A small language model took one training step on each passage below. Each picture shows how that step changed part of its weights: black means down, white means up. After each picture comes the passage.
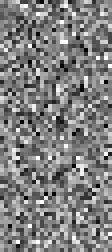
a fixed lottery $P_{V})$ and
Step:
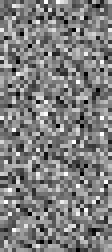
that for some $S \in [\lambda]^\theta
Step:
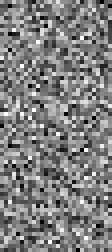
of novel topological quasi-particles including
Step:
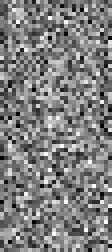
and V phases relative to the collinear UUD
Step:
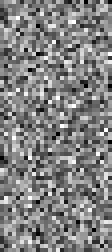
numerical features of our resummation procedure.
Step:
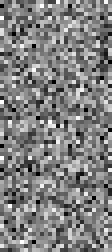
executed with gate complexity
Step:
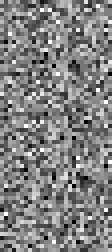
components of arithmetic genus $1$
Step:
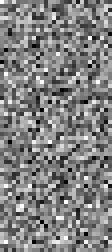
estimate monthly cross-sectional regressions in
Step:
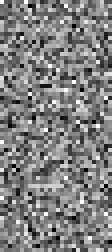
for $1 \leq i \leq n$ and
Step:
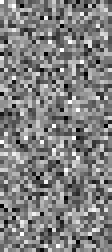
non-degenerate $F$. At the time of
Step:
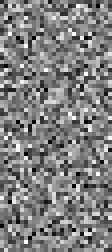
and rectify the proposals of Fuchs
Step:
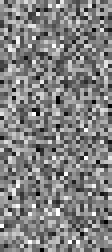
In this paper, the action space in the problem of
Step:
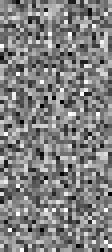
D_\chi$ also captures the scalar directions
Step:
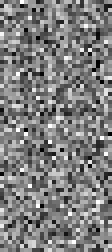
the Y axis has been transposed in both
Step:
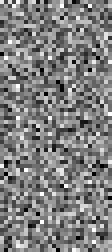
In the full scenario, all correlations are
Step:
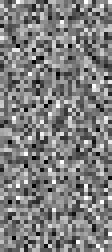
(\ref{ex4}) with condition p=1,
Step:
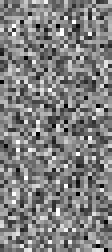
In the simplest version the initial wavefunction in the rest
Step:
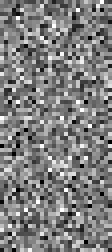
perpendicular coupling, $J^\perp$, necessary
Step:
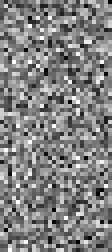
obtain~$\mathcal{P}_{2}$, we then apply a
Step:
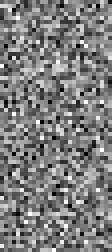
we know, no one has considered the incidence energy
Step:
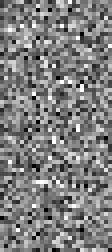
black holes, a complementary effort is
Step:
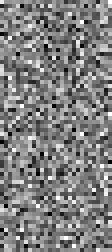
the content is (i.e.,
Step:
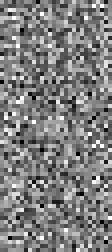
the tangent space $T_x M^n$
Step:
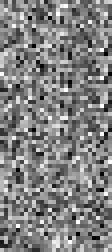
Al$_6$Mn phases are somewhat
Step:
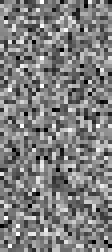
models could help scientists understand the origin
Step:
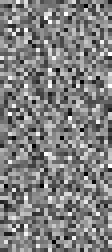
is to be expected, therefore, that when the exchange
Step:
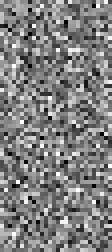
mechanical changes in the soma of rat
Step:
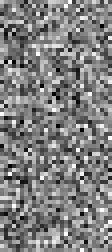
one component and $\Gamma_2$ and
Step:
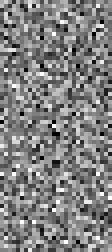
which enable us to obtain uniform \textit{a
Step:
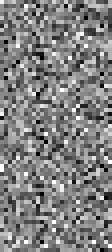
find the maximum likelihood estimate of the model parameters
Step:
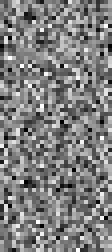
following equivalent conditions takes place: 1.
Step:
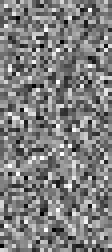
Bob. As the light reaches Alice
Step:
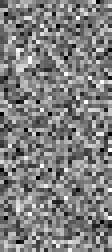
The checks for the remaining generators are rather trivial.
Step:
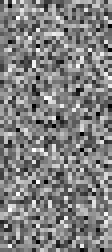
The same process applies to the case with a magnetic
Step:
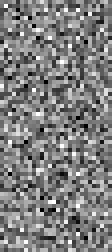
$k$-defective for any $k$
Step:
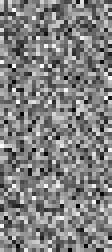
points in the plane and suppose that $P$
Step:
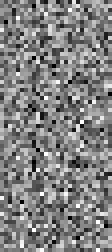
formation efficiency) to illustrate at what
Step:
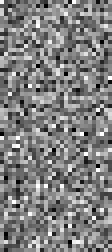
are the (constant and positive) diffusion
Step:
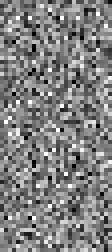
adopted, it may be beneficial to
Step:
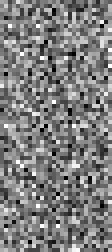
the $n$-th Genocchi numbers of
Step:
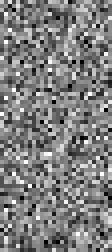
vortex gust, assuming that one
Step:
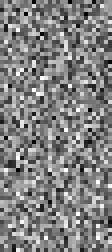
modelled using the semiconductor Bloch
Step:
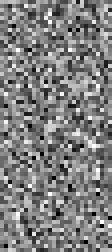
also be found in the observation of discrimination,
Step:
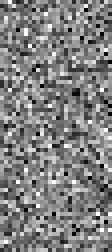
this choice corresponds to aspects \begin{equation*}
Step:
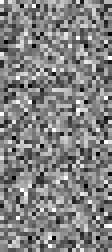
over $T$ steps can be written as
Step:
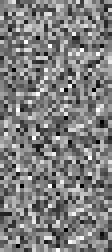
rather than timelike trajectories. Future
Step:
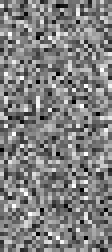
(the sum $\eta + \delta$ in that
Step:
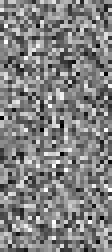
will be reserved for the investigation of
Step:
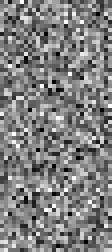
and the upper MZI arm to the
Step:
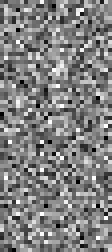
k-multisector $Y_{({\bf
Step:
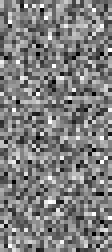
C\gamma^{-1}}\right)$. In the case of
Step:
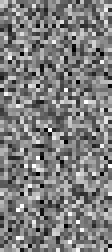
a problem for future, but see the recent preprint
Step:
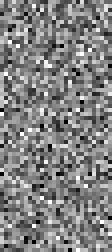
$\ell=0$ in the background of the
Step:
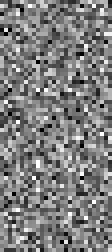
and let $\pentagon$ be an
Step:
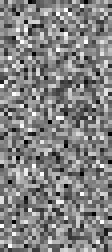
in the $r'$ band, which is by
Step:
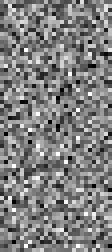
This work was supported by the German
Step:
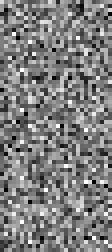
values of the scalar coupling. For $m_{\rm
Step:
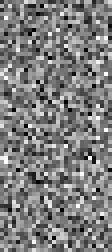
unit was tested for at least 200,000
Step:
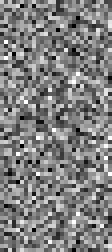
method to manually annotate user
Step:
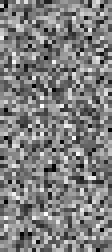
Phys. Rev. E \textbf{% 67},
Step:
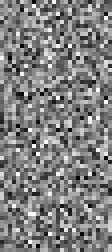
calculated masses only in a table below.
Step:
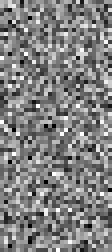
the same way, except that $B (x)$
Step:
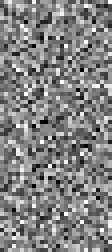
have a periodicity, we can conclude that the
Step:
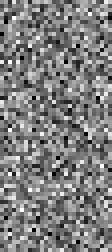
orbital equation has separated variables. Let us explicit
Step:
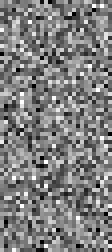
the effects of drugs on features of the
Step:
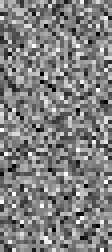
each algebraic extension $L$ of $K$. This
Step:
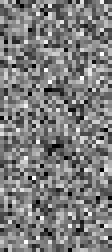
closed under set indexed coproducts. Hence
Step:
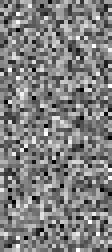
optical computing or simulation experiments and for the integration of
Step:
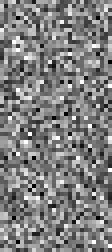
may be measured, as does the viewing orientation for
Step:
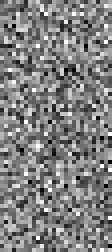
the longer $\tau_{PhP}$ to be
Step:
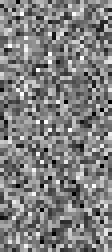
localized basis set. As this approach allows for the
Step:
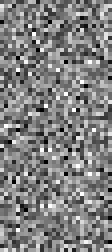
obtained as the limit for $\mu\to m$ of
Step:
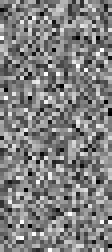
\eqref{zeta} being satisfied imply the symmetry
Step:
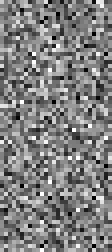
are generalizations of the Kronecker series
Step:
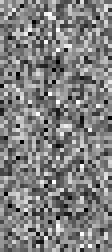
to a cyclic number. On the other hand, whether
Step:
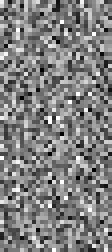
for one independent computational step at each time $t$,
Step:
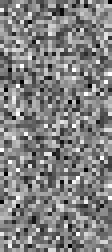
this stage we do not attempt to match
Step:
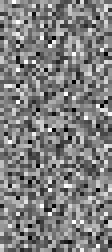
these tools would later be used as basic
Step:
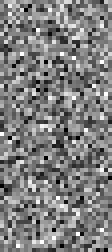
cocommutative) Hopf algebra. The
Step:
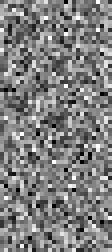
The subsequent Proposition and Problem also relate
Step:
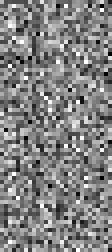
order to gain intuition about the
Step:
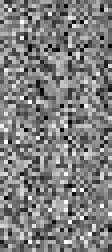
4 (a-c) and Fig.
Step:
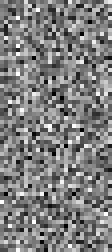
basis set incrementally starting from 1 up to
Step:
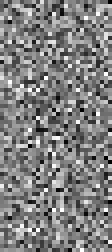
temperature can quickly increase the number of
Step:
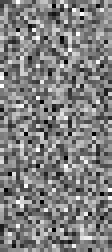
the quasiperiodic orbits can or cannot
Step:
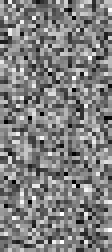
containing $\ann (0,1)$. By assumption
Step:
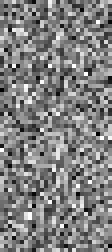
diamagnetic solution is not stable. Note that our
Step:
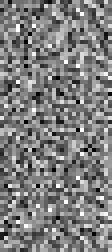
\mid 1 - \omega \mid I) \mid
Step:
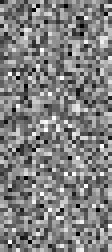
expression for $\tau(s)$, $s \in
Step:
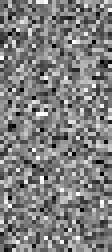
of maximal solutions \\for some very singular nonlinear \\
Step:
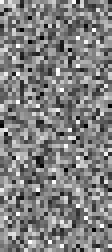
that $k$ attains its maximum value in a point
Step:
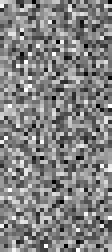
obtain the identity (v). For the proof of identity
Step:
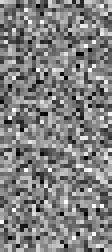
function, and $\Omega_\lambda(E) \equiv
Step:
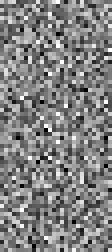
is convenient to work in the affine setting. Let
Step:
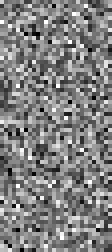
of the whole domain. Firstly, we recall
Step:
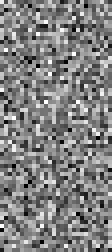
E_0$, twice that of the
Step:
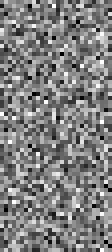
generation of the scattering expressions: \[
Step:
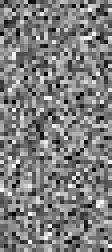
certainly driven by collisions
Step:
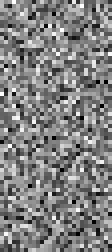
confident that if a request ends up
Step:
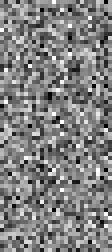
of every coordinate of any point in the ball has
